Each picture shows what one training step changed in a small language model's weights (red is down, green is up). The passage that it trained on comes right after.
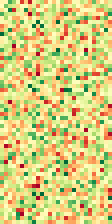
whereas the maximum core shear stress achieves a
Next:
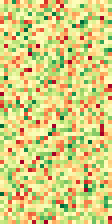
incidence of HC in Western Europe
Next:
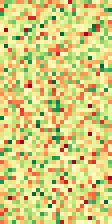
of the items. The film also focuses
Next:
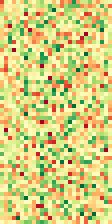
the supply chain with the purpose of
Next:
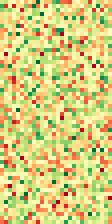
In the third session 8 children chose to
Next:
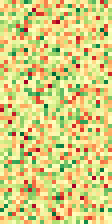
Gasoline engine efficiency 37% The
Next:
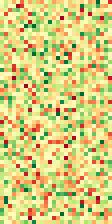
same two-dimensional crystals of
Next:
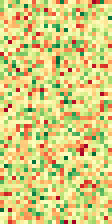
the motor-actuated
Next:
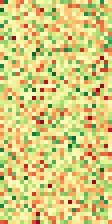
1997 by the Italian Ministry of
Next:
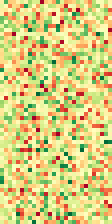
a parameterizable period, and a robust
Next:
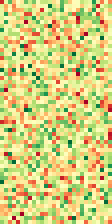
education has been the subject of numerous studies by
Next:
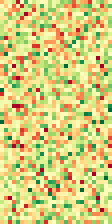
visualisation and GIS research undertaken
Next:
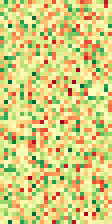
teachers' skills and confidence in their abilities
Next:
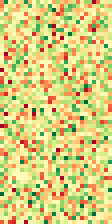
their effects on family purchasing behavior: A
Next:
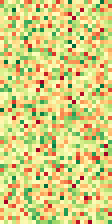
neutrosophic ideal. 2
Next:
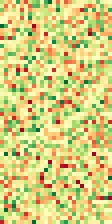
citizen-centric* healthcare. The
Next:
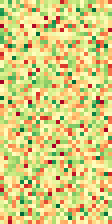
with a meter ruler and the average
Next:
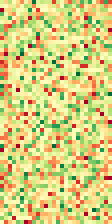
be adapted to typical lattice geometry
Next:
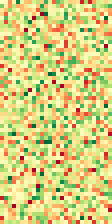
in lectures virtually if the need
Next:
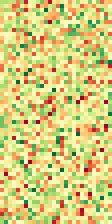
(iii) A neutrosophic
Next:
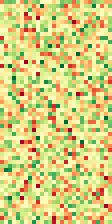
from changes only and processing the correct information. As
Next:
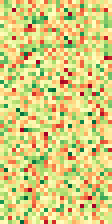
mental capacity, character and behaviour for higher education
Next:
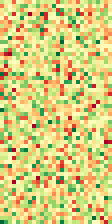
editing, ensuring academic rigor
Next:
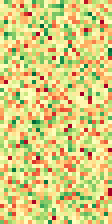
purposeful experimental research, due to its complexity
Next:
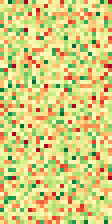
followed by 41% in the area of
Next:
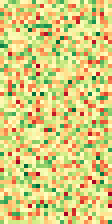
repeatedly underwent improvements and both
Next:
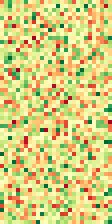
and integration (local and global processing, using
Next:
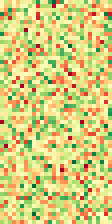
operation, however initially the consequence is
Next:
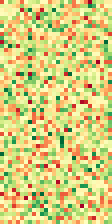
his time”), remains one of the most
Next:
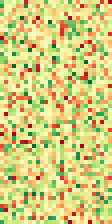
of 59 %, whereas preform one with
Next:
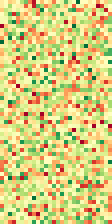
time as parameter with different positions. For the
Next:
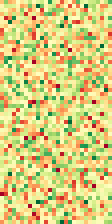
Computer Technology from Nagpur
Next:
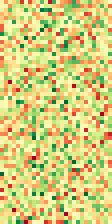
the maximum plasma concentration of the drug.
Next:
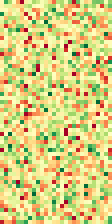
order to use the input-output tables
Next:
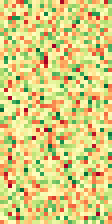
What are the strategies of providing adequate security
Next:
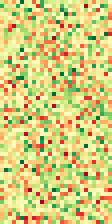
Thyroid Neoplasm with
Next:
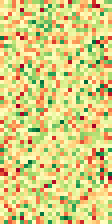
sports)" was executed in
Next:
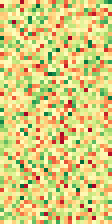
in terms of sex, while Table 4 presents
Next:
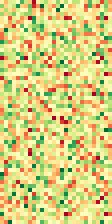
of psychological and physiological aspects.
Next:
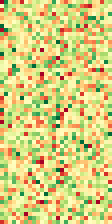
on polar cod (*Boregadus
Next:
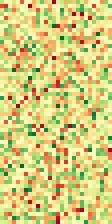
and logs may aid long-distance
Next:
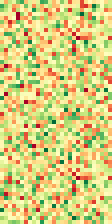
the effective and efficient ex-situ
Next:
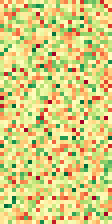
strength decrease within the projected lifetime.
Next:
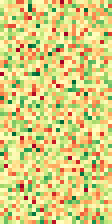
This calculation will yield a comprehensive score in
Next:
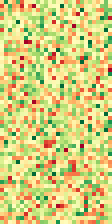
perspectives In conclusion, the design of protein
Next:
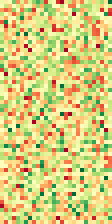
highlighting tax monitoring as an economic category,
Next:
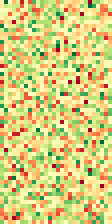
or instead of corporate goals where
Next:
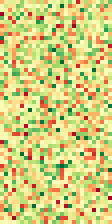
state, 11% to Kohima
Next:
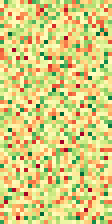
in line with what was seen before in the power
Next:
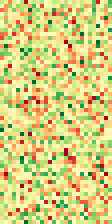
3. **Which coalition designs
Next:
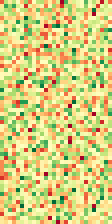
potential danger. The enormous size
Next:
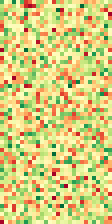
– including by compounding the existing burden
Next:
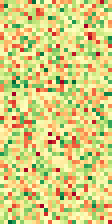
to assess the attitude of mental health
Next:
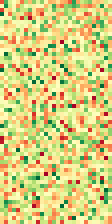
of a fracture zone, the system
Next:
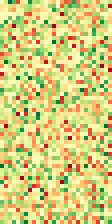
additive loss term. Unlike the works in
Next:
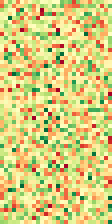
score and parts. ⁷ Ensemble
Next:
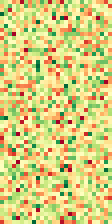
maze were available, and the
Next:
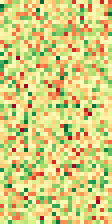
no lag period as seen in the model.
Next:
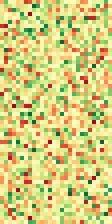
Nityananda, Panihati
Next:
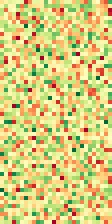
conflict detection in order to achieve more
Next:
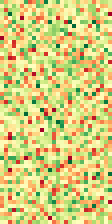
Pattern Neural Classifier in
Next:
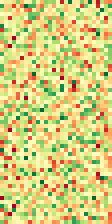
three pillars social economic and environmental,
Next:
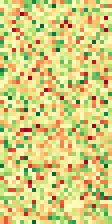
viable way of fruitful reason and
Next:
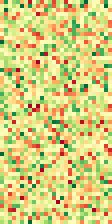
of these models is their inadequate
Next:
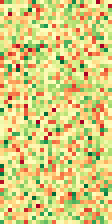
implemented into practice for a long time. James
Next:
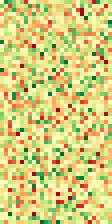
of table three are really discouraging and
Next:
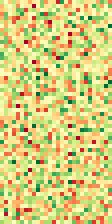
blockchain techniques, and autonomous automatic
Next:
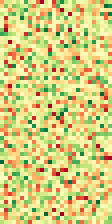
fossil fuels CCUS is
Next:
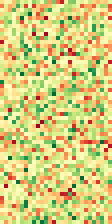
the dispersal type of *C.
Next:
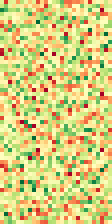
Calibration files to be stored
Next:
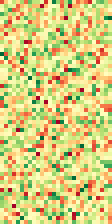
microorganisms in soil is as a central
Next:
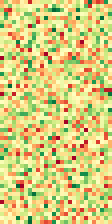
(2018) performed a cross-sectional
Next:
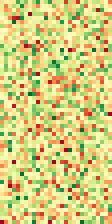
did not have a stable therapeutic
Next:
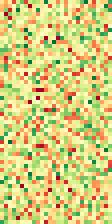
delivery and risk of ischemic heart
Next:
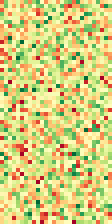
the variable openness to experience Variable
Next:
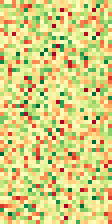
seven groups determined by their production run
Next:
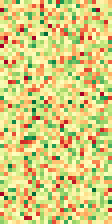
Lak also remains some limitations such as the
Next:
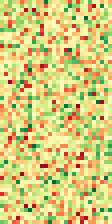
I \quad (56)$$ Taking the
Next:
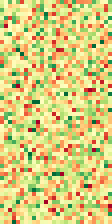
Services to find, access,
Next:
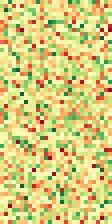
of Interest: All the authors declare
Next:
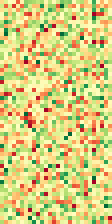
initial reports of a temperature recording of
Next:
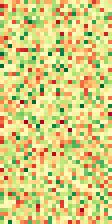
(Combs, Slaby,
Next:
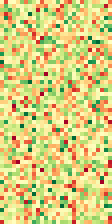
date and prices are determined based on the
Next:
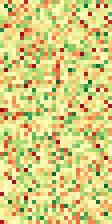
epiphora in long standing
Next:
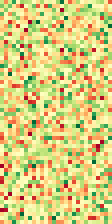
vocational stages: A)
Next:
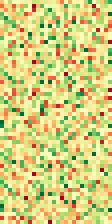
The analysis of this issue requires 17 the experimental assessment
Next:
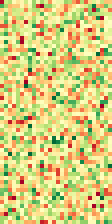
Taran E., Hurduc N.,
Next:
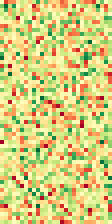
in a social system, and their combination represents the
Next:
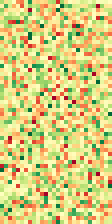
The B value is 0.251, indicating
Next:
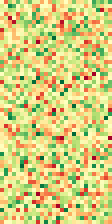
the mean; the mean value is represented by
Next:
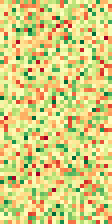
of undertrials was 2.82
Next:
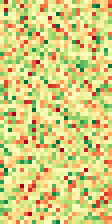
conceptual right-wing framework of
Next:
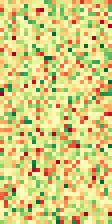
well as total unit sales, might be
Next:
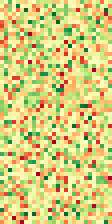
and that steppe meadows are
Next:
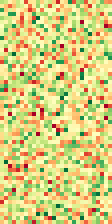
Haven to cope with Climate
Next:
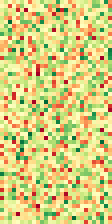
between two dipolar molecules. The present
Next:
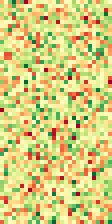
that allows the dynamic transformation of
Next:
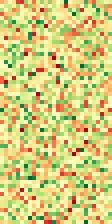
decision making. Method: One method is to
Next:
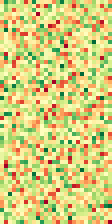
regulated by most of the factors that
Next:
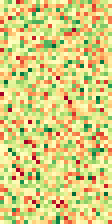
4. ASA I and II categories 5.
